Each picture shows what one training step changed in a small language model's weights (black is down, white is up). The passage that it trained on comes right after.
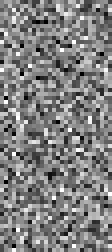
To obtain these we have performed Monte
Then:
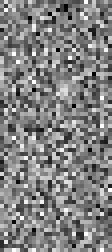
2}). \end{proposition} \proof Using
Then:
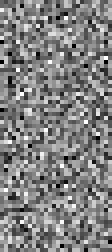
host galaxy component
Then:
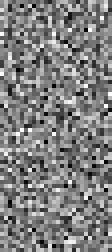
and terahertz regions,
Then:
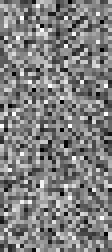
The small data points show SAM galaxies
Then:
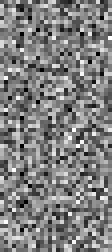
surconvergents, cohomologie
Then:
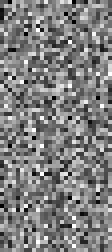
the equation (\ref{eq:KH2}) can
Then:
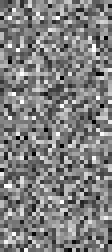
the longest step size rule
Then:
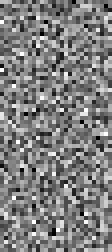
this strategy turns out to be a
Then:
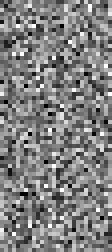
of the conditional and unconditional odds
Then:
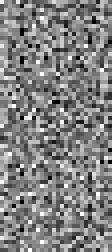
with programmable random disorder
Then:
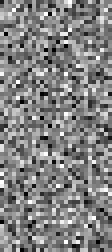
response. This material description has been
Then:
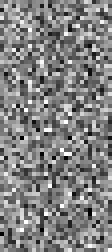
a *-structure. Let us denote by
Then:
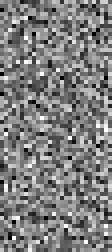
Comparison of simulation results with observations
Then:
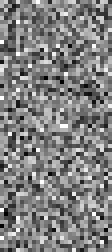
DenseNet121 based on focal
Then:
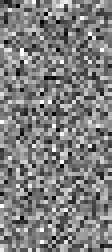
each node, the total time increases quite
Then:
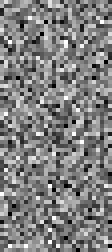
healthcare. \newblock In {\em
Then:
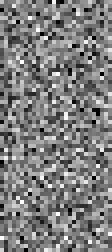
^{\prime }\oplus \lambda ^{\prime \prime
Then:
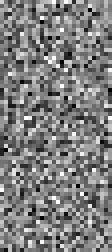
size raised to the $(n +
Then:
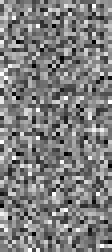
general now, the proof is via standard
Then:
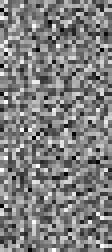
} This is obvious via the definition of
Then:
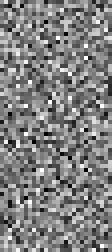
and other intrinsic effects become
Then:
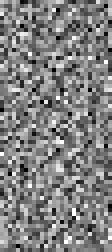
every $\tau\in[0,T]$ and every
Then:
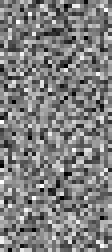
\be_i,\] also auf
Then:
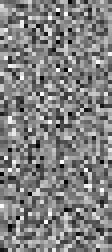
multi-directed animals. However,
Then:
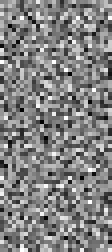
one-loop order of the quantum corrections. We
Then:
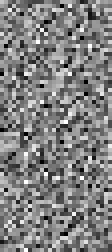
endomorphism in~$p$ has a positive
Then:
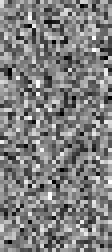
features of this effect: (i) the
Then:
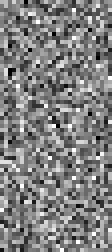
with parameter $\lambda \in \C$. All these
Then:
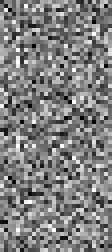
simply not possible yet. This lack of
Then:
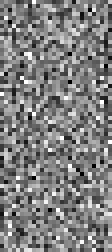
K, Nlebedim I~C, Cole
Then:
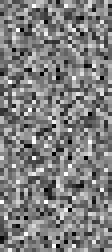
Beltrami equation $\overline\partial f =
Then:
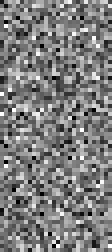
c\app c\obr$. On the
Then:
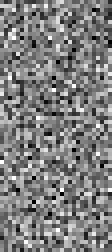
the inner planets Venus ($\sim
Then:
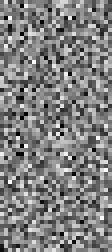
times, outperforming existing
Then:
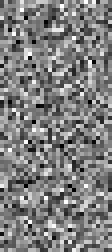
manifold $N = \Sigma^2 \times
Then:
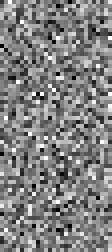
32.41 meV, which could
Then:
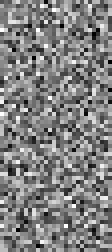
operation data as the basis and used the
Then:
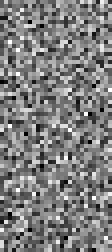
analytical solutions and subsequent spectrum
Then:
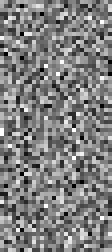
progress at the moment, because it requires
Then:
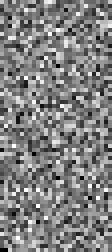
either kind on $Z\times U$.
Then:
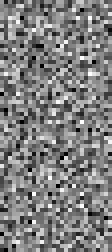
exact sequence corresponding to $$0\ra
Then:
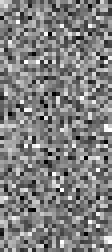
100 times lower dust opacity
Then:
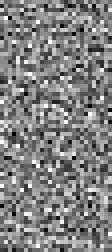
classifier. By implementing
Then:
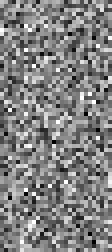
system. Figure \ref{fig3}(d) shows
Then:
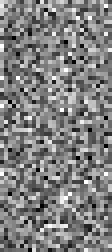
$E_{h}$ is bounded, we have
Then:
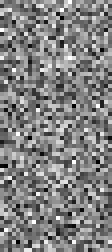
marginally unstable to
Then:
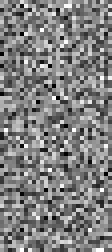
"Outward" destiny.
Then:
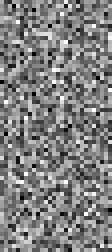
los portadores de carga en
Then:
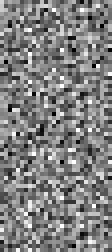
$a(t)$ is the BTRRC
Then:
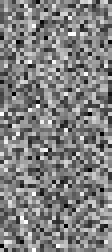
time passes, a polarized
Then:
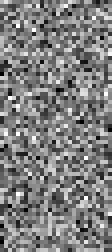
Prokof'ev N~V and
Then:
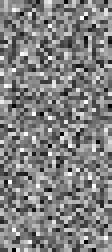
we did it in Sec. 2, using the
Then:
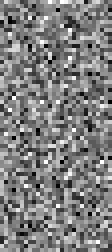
let $S_A$ be the set of
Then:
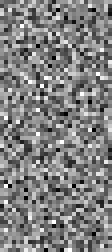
defining $Y_3(k)$ is
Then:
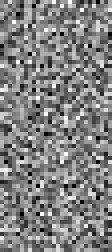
galaxies, consistently with the
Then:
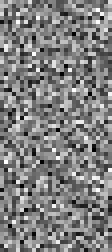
stars while others end in USP
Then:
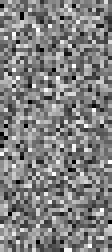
So we see the claim. \qed
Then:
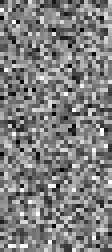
a N-cavity system. (a)
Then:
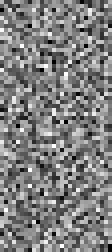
can easily verify that the function
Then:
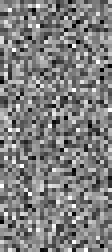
\newline The results of the two previous
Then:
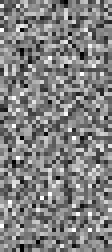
see that $G$ is sequential.
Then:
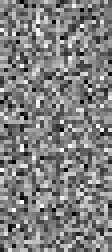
the those in the ONM as in the
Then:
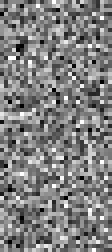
diagonalize $U$ shows that \[
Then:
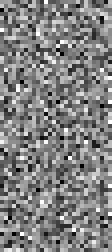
than the upper bound. Numerical data
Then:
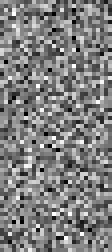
of components in $L_2$. \par We
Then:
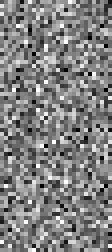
the PDE. Given the many systems to
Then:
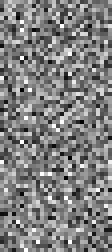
inports, outports, and a set of
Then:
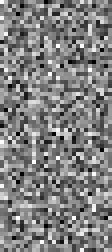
precisely, taking the real and
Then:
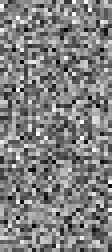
prevent voters from registering more
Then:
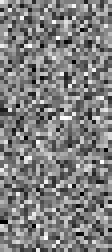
useful to get a rough idea about the
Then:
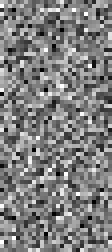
follows, since $({{\rm P}}_{\rm
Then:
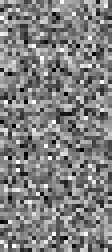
available via this link:
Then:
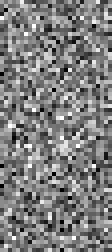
hand, cases with decisions in
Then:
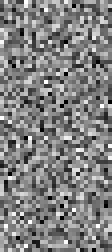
data related with the first configurations
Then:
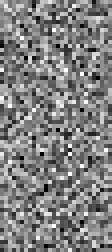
to AECs that are tame in some
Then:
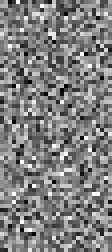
foliated situation, the formula
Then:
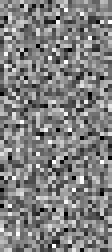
is called the \textit{% canonical spatial
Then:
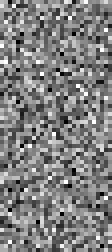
on the surface for SrO terminations, which
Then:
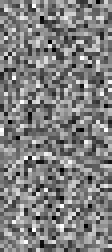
\begin{equation} R_{i k }-\frac
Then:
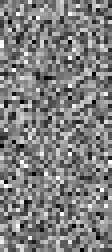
2 of this paper, the LSW has also
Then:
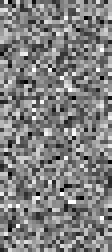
the unique antisymmetrizer
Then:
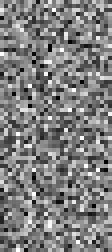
$V$ is Lipschitz in
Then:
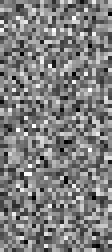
unilateral emissions reductions. There
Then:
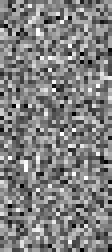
in the presence of a constant magnetic field,
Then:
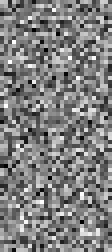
always a dual canonical sector
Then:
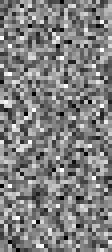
have that $r'=xr_s$, and
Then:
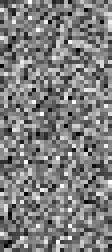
& = pdt + \sigma \circ
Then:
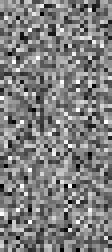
outflow solutions presented hereafter,
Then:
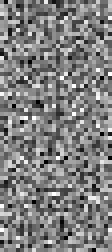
the negative spectrum of a certain
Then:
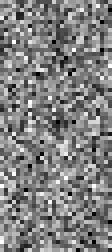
connected, so \eqref{2.14} follows
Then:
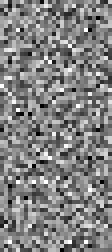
and $S$. Note that no assumptions
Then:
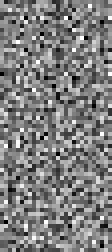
at higher \pt~the ratio of the
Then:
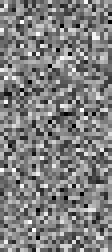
to avoid having to consider special
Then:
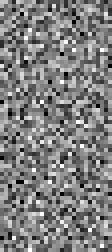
preparation for upcoming observations of the
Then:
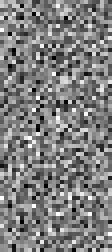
its speed are investigated, and the
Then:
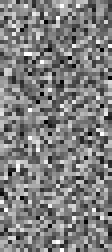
the other hand, can be obtained from the general form
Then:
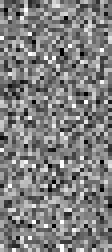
localised hydrogen bonding and
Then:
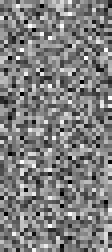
from the Gould classes of inverse relation
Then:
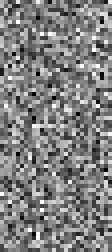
feature transfer from ImageNet
